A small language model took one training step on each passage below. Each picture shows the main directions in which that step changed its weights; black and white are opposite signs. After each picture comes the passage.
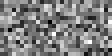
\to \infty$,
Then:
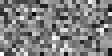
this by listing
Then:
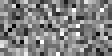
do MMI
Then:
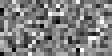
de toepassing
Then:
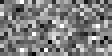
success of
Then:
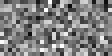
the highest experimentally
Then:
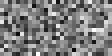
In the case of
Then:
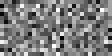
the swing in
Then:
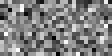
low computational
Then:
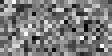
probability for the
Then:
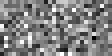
this expression in
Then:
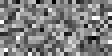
background density
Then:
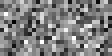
through a polymer
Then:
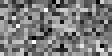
forcing model has
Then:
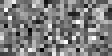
además de
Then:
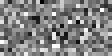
the emitter
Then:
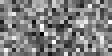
can be shown that the
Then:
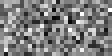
its effect on the
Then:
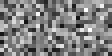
in Figure 2.
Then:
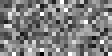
la *rational
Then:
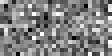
the following identities
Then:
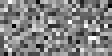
de ser mujer
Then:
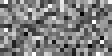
que amenacen
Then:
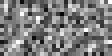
modes in the
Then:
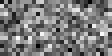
structure of the distribution of
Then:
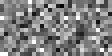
lists, and
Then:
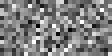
free equations of
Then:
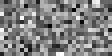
The deformed parameter
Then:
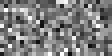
و از
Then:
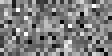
be expressed as
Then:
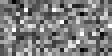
is probably
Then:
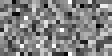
be even more
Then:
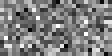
For example in our
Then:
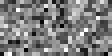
O conceito
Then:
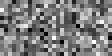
bounds, for the
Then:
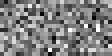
together with
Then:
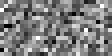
let various
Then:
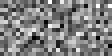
quantum numbers
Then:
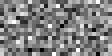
of debt
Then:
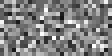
writing alt
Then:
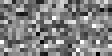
their Kaluza
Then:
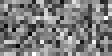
kríze a
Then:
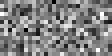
in the interval
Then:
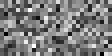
experience with the
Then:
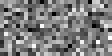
each execution,
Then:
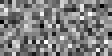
time is sufficiently
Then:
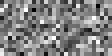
communicated by
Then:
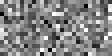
the Standard
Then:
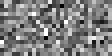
nivel 1,
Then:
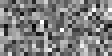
aux droits de
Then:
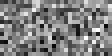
the general diffusion
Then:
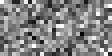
context.} The
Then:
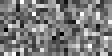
well only accurate
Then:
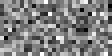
term is directly
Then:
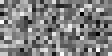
in statistics
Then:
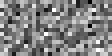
a state transfer
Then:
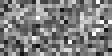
for the generalized
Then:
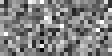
introduces such a
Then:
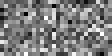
the inverse of
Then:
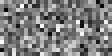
contributions This work
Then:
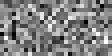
is well described
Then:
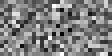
hBN and
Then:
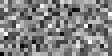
White and
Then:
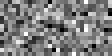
finalidad la
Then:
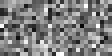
all research,
